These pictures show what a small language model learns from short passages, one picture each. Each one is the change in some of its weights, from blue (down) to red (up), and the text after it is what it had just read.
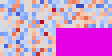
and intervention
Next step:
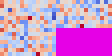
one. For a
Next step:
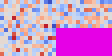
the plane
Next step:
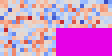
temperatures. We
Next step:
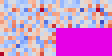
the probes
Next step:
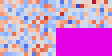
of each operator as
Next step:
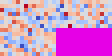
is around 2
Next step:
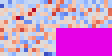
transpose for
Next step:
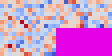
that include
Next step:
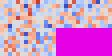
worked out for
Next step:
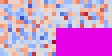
is trained based
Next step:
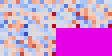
field theory this
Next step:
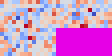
who used
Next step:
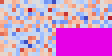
a common
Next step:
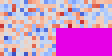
the migration
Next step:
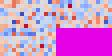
vertical structure of
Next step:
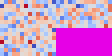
\delta \bar
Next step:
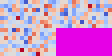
constant and one
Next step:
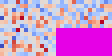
which, by
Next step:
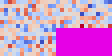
nm standard
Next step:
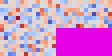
have paid
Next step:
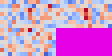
corrected in such
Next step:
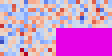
the results of these
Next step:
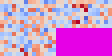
the effect of
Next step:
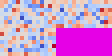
corrections are
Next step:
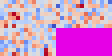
\nonumber \\
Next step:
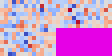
do so following the
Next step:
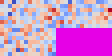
obtained in the above
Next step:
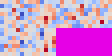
not} 9 but
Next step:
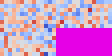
only for some
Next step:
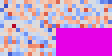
around the same
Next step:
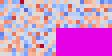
the order of
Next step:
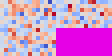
optical spin
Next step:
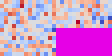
a greater
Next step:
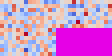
the resulting
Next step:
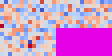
the focus
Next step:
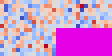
are described by
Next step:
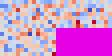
The paper is
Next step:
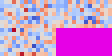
array feed
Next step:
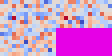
pair of nodes
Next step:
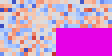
the Korean
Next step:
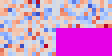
selling is
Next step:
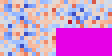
could provide
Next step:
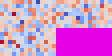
is easily
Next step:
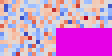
are produced.
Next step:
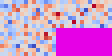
The error
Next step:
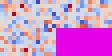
light like the
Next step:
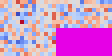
the weak interaction
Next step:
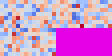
Below there
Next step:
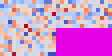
As shown in
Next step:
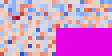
the boundary
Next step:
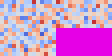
internal structure of
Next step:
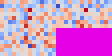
be realized in
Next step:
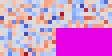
study it. This
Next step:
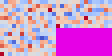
probably a
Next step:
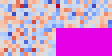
about patient
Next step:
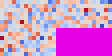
a clear
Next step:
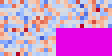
of motion of
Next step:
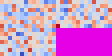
the system has a
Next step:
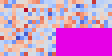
been developed
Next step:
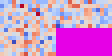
} {\bibfield
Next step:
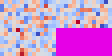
addition of new
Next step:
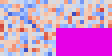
will do this for
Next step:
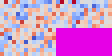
case we were
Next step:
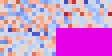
due to multiple
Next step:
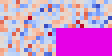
an action that
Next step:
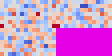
describe the
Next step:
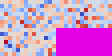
that the second term
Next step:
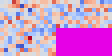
the complex hash
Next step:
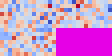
As far as
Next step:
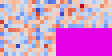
M8 for the
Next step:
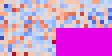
respectively. As an
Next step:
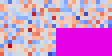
captured in
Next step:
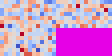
the notable value
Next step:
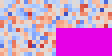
in this equation,
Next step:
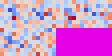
boundary was
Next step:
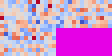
different existing
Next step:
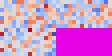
To each order in
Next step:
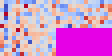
with \beq
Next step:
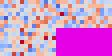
of the gauge field
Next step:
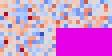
in that it
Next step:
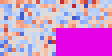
result is shown in
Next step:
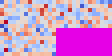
its continuous spectrum
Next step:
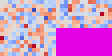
interlayer interaction
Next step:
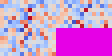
be introduced by
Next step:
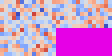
of inertial
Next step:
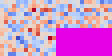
the extracted
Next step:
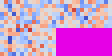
rate within the
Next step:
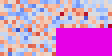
due to the black
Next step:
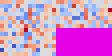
that are not
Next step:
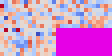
from web
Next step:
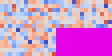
therefore the
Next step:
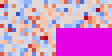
they are the standard
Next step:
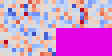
corresponding beaming
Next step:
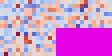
characterized by
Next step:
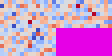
{ \footnotesize
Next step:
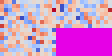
are coupled
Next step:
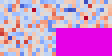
polarization and a
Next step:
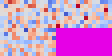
the axion
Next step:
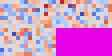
constant does not
